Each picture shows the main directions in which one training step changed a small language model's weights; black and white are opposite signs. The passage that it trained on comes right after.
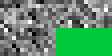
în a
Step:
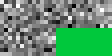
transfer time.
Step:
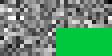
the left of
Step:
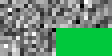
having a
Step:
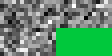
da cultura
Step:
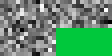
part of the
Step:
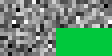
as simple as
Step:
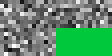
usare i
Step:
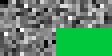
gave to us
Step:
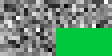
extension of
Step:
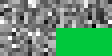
for producing
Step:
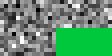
values KP
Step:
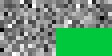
organized as
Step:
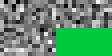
del ND
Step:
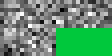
cloud of
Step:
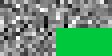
length of
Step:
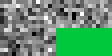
voor de
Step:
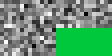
polícia e
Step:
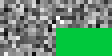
note that the
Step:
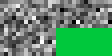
a dark
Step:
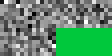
new form of
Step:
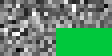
radiation from
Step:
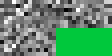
the case in
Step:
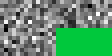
a possible
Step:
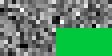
the potential for
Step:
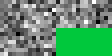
more able to
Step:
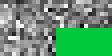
conscious will
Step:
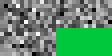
of women
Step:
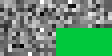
Journal of
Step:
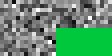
a whole
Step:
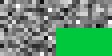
outline key
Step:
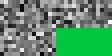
– Yes
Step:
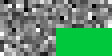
emissions -
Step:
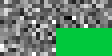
of which are
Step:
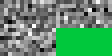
Training of
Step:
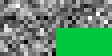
a chiral
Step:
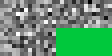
what observables
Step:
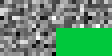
The data that support
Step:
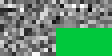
to be the
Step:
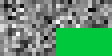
aluno da
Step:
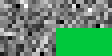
to less than
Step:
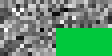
None of the
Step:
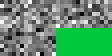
space model trained
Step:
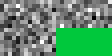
a far
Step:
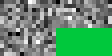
the string
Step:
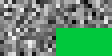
difficult to
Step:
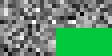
of CW
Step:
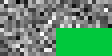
elementary units
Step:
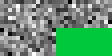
the unique
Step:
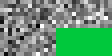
for the node
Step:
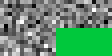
able to both
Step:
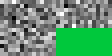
and Economic
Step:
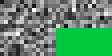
divide en
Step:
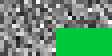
as part of
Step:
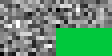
to experiment and
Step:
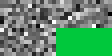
for all the
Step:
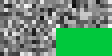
risk also
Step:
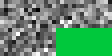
of the results was
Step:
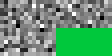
table 3,
